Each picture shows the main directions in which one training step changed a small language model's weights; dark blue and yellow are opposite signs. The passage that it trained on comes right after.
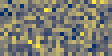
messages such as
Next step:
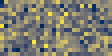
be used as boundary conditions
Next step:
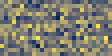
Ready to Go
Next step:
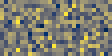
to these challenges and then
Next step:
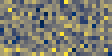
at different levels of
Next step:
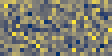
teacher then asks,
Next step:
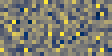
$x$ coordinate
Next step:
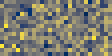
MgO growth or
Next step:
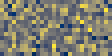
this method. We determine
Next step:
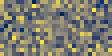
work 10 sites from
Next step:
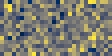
past may be primarily due
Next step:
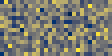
reason, full-core
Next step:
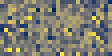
secure local,
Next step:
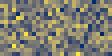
the VaR.
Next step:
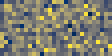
as latency to the
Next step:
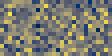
(red curve) are
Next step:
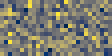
with a mean value that
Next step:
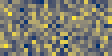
biomass is used by
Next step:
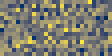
$\tilde n_d
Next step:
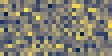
of RDM rules and
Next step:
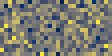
showing linearity in the
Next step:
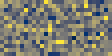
the sum of the linear
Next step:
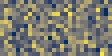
and therefore ensured that
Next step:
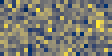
specific date range of
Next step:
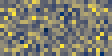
generality, consider a
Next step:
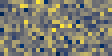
notes, supplementary
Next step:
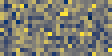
into our universe from some
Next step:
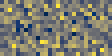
large compared to the
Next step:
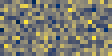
(item 2). The
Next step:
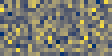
composites, and
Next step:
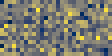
form, dating from
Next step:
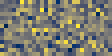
Publication Date :
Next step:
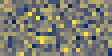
contrast of Larmor
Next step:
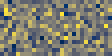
is the mechanism by which
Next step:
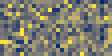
• shielding performance
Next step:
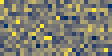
CMD positions of
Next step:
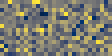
lens is the
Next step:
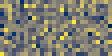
also Yoon,
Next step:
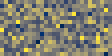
a series of many narrow
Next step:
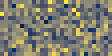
of a grammar
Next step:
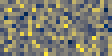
and values organize by
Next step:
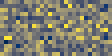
detected by the conventional culture
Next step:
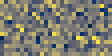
single TEP the global
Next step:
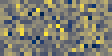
in all the groups except
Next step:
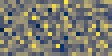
and uncertainty assessment for
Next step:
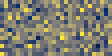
lepton mass matrix
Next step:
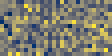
model handling and transmission
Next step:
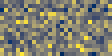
the gauge section.
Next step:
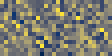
various phenomena we already know
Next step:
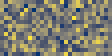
the same environment. That
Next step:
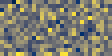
the cipher and
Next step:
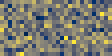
crucial to explaining
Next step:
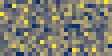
public safety refers to the
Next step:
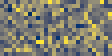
the adsorption
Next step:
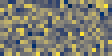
asymmetric with a
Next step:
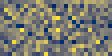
the method cycles 50
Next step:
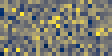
usual KPIs,
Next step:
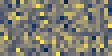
of precision, recall
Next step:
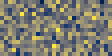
the feed material which go
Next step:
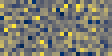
potential solution. The present
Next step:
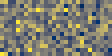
on docker
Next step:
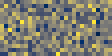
questions, you may contact
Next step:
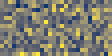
of reference compound. For
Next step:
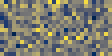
capture conversations that
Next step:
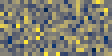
Statics, and
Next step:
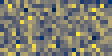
cost of each new
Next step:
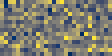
to sports as
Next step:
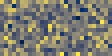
coordination mechanisms. -
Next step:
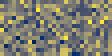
(sent by
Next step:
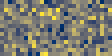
and the Hospital
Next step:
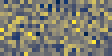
radiative rates and lifetimes
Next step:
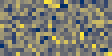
greater the length of the
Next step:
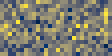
{author} {\bibfnamefont
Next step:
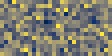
fortify it with
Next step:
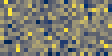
of a small portion of
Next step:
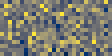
seems that girls
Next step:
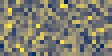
including at home and in
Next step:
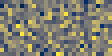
coefficient is negative) and
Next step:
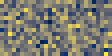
ISBSG data
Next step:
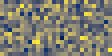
Paper Social Security
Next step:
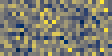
$\W$, input response
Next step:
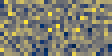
be greater than the capture
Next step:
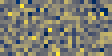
Whisper achieved
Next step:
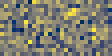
15 \textmu
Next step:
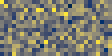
now consider the effects relevant
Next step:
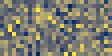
porosity (%) 36
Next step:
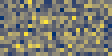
of Educational Management*,
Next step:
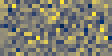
distinguish between weakly
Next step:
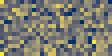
be born in
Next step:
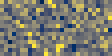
and the histogram refer
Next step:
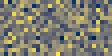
possibility, there is a
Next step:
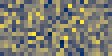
imposed on them by
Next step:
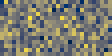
local issues instead of creating
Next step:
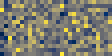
they also have many negative
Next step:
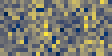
equals the energy gain
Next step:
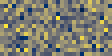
mold. The spherical
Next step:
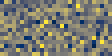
generator operator. -
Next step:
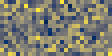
of plasticizer.
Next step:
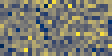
types and depth of
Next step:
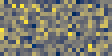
competencies needed for
